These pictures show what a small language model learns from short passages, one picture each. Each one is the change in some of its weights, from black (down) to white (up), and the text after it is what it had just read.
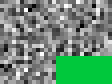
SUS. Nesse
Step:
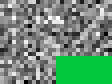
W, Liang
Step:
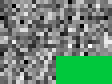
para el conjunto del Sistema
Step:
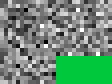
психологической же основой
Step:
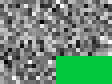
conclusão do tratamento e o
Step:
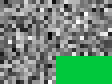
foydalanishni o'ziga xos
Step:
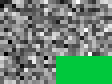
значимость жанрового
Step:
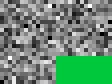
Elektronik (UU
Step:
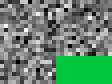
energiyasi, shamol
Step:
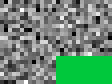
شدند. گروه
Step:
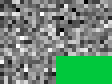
родин. Батьки
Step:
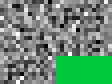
may be confronted
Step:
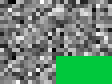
طرق تحديد
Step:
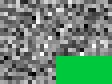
mais recentemente, aplicações
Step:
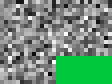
geometria della
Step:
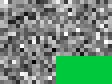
of the mystical and
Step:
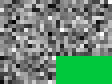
липня по 5
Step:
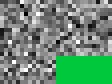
ta'minlash –
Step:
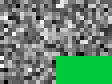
клиента такая
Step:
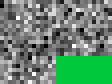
difraksion manzara
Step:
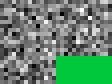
öğretme öğrenim
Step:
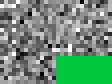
de favoritism
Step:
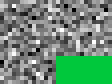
in the 12th and
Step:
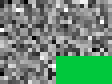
ki pénzt,
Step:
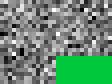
dialoglarga boy
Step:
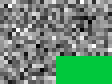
requeriam certo
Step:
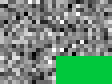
hayotida insonlar har
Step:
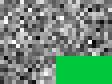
usaha Bandeng Presto
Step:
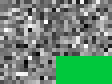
юқори электр
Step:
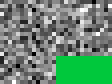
si llegasen a
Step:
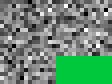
mundo en el que viven
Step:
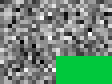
у телят. This
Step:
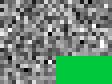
зволікати з
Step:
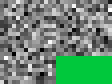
устойчивости, особенно
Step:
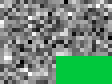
continuación, en relación a
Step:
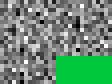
el precio de la
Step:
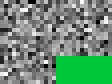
neutrosofía es
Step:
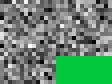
полно оценить
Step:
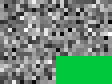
kurumsal alana
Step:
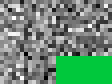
por Rangel,
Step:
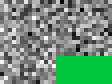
of interest. For
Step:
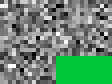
hosil qilingan 3
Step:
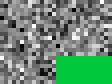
при пандемията
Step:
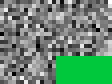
hududni tashkil qilish,
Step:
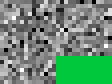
0 a 5%, podendo
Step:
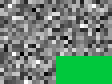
telekanallarida ham
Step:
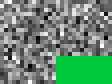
пациенток на всех
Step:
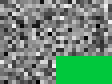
ta'lim tizimini
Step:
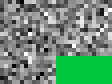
irrigation technology in
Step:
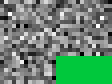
bilan zararlangan baliq
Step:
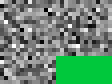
qilishadi. Shuning uchun
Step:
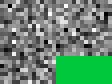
la habilidad mental.
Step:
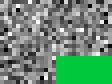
abuso contra crianças e
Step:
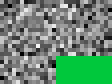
qurilgan. 200
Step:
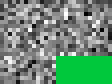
sérieux problème
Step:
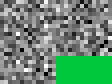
Гц), блок
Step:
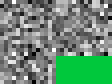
im Analogen wie im
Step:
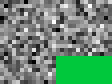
as compras nesse
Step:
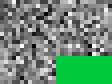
Global Language.
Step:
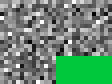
etuvchi asosiy
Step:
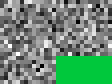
kunda mutolaa
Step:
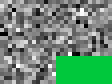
dos responsáveis, afeta
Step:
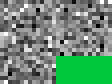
aniqlanadi [7].
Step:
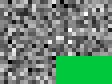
audit departamenti
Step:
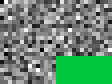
de satisfacer una
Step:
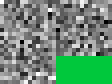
використаних джерел
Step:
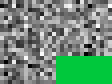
mampu menyebutkan
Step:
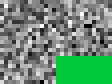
Mendan esa turli
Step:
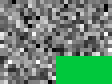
reconhecer uma via
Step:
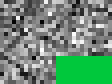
мірі розвитку
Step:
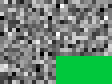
čjo težo«
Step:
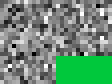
metodologiyaning asosiy
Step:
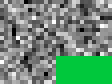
и использовать его можно только
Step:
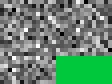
a fost criticată
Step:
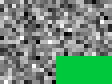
державами і
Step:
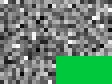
out in accordance
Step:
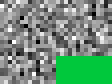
El fast fashion
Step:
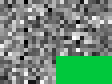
Relativement aux variables
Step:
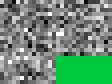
lado están implicados en
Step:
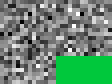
qual pertence.
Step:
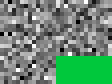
bătute în
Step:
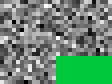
tabel.1 sebagai
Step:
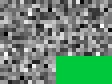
ichki yog‘
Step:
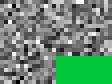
menudo como resultado de
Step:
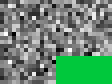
A ESTRÉS
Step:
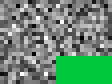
mumkin. Hozirgi
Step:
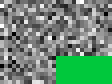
pedagoglarining malaka oshirish
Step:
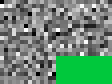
uchun va 372 nm
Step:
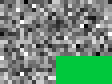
the detection of
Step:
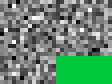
no uso preemptivo de
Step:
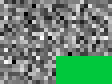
parte de nosso time
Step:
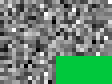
l'option de
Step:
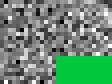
Het aandeel
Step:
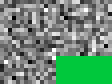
que, embora o
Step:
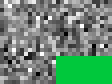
Anak Usia Dini
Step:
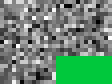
un síndrome
